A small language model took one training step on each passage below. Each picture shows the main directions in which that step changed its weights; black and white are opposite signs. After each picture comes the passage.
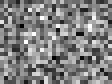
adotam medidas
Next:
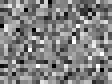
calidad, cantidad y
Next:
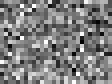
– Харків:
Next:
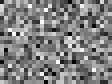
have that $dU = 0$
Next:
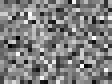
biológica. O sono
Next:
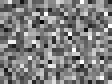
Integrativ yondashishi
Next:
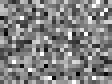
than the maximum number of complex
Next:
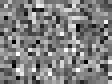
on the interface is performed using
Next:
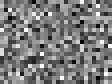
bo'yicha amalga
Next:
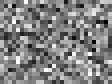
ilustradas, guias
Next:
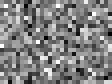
$s\in S$, like in
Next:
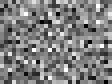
к языковым
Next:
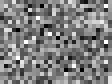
неотъемлемой и
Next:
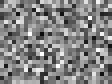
joriy etish,
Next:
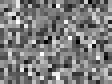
$R_n$ on the process
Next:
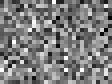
units required for each class in
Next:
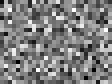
$H$. Hence, for any subset
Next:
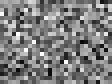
los alumnos. Por
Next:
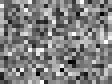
conteúdo, fora
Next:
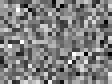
$c,c'$ be as
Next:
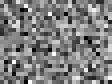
3D case, an example of
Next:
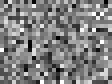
swe życie
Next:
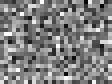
of Theorem \ref{main} and
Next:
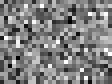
prime doubles and show that
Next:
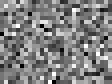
статье дается
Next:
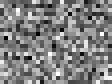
can slow down near.
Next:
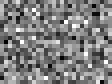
&& +\frac{\partial
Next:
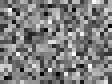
directly by laborious
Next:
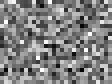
states are analytic. As
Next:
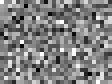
$h$-orthonormal dual
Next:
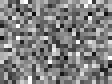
routine, such a determination
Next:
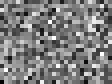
siswa sekolah dasar
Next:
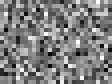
heat equation, the dynamical
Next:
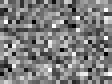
to study the complex conjecture by this
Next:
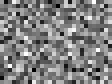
vaziyatni kompleks
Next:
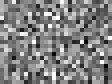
j\leq n$, and considering
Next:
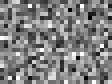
functies. Deze
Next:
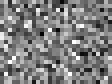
lines and links from
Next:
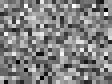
\end{prop} {\it
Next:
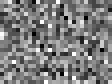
7. Nabiyeva
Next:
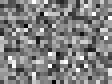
of the operator $H_{\omega}$.
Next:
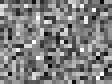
des cas \textit{(H2)}
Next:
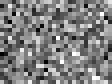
da capital goianiense,
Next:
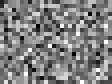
{\it Poincar\'e
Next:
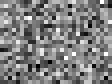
Studies in Math.
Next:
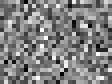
one says that $M$
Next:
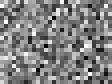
ou vizinhos,
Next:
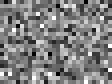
$x_\star$, and
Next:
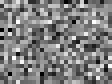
маркери можна
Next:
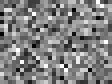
this seems doubtful
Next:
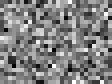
is within the quadratic convergence
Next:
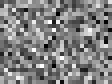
Introduce a partial order
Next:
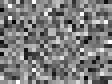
(jeżeli są
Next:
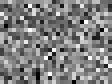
engendrer le
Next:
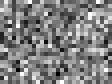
to asymptotics of multiplicities for
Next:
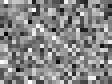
which is also a weak stopping
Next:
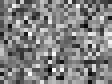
răspuns cu
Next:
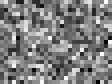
is transverse to the zero
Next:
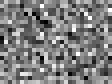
que El Capital es una
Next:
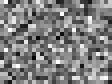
three geometric characteristics of
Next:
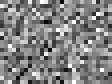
фізичної культури
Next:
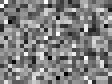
that $V\cap\gamma
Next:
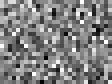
supplementary subspace of ${\mathcal
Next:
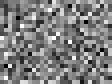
this is not immediate, it is
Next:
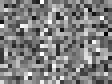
dar publicidad a una
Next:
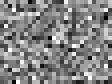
boundary terms give the variation of the
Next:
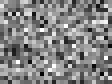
conteúdos. No novo
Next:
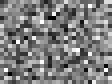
ham tushuntirish ishlarini
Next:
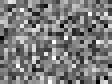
contraditório de
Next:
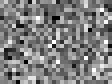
V$. Suppose $v\in
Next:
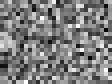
right hand side is defined to be one
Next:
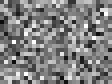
maximum principle is proved as in
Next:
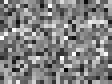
и предотвращение
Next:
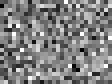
approach have been followed as the
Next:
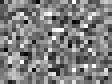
this case? The answer to
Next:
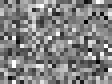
is due to the wide
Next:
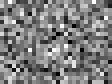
and, conversely, every finite
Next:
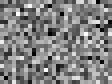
of mathematical themes
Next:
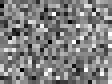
\vert \mathbf{v}_\varepsilon
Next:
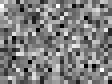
d, \EQN with
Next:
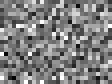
$(x,y)$ be a solution
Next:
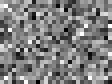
numbers of the second kind associated with
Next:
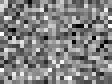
\begin{proof} Let be
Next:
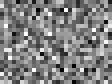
MA smoothing parameter, as this
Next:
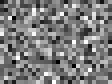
through a population (or
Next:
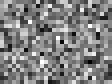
que este conceito avança
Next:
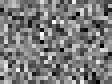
composición. Es posible que
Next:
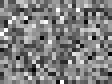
in principle be represented by a
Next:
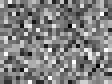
$Z$-independent, see
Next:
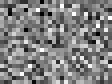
va katta samara
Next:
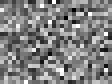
with local constraints. These
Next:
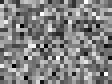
tahapan yang akan
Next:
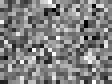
gl, gr/
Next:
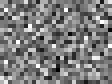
die nodig zijn
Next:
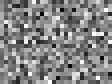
bo'limi sifatida
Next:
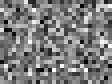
nisbatan jinoiy
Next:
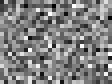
be using a cat qubit
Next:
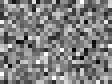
are defined levelwise. Since the right
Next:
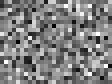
was supported in part by the
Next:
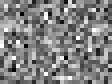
\bibitem[{Kremer and
